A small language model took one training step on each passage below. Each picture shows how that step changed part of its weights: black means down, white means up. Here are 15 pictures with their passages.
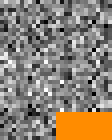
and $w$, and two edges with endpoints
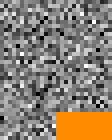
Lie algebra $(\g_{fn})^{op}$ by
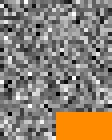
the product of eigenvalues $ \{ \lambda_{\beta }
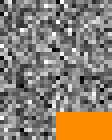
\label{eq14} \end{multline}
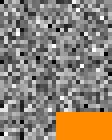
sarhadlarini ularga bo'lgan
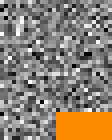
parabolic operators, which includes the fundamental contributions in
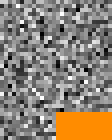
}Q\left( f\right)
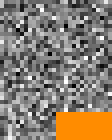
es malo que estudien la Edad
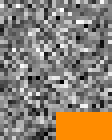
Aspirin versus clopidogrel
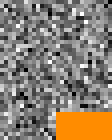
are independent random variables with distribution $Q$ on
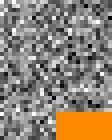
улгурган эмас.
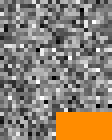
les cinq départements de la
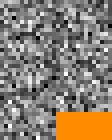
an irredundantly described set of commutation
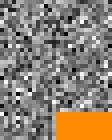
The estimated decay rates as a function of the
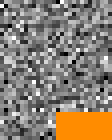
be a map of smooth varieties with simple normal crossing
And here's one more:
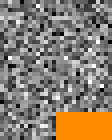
que o processo de sair do programa é
